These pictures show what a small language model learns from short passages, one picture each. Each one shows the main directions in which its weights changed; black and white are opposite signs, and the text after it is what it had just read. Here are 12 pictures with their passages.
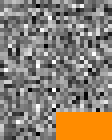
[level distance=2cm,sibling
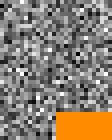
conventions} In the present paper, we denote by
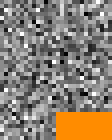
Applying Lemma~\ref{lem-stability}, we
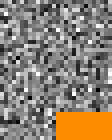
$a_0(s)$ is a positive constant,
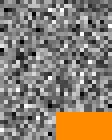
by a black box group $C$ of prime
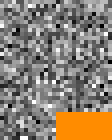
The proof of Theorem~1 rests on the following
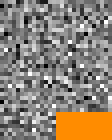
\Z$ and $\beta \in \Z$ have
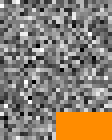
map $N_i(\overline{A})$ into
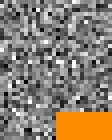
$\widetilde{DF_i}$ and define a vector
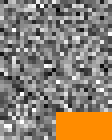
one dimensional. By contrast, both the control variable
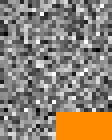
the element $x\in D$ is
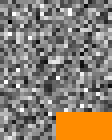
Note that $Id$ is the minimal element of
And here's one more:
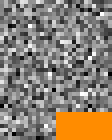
the self-adjointness of each operator
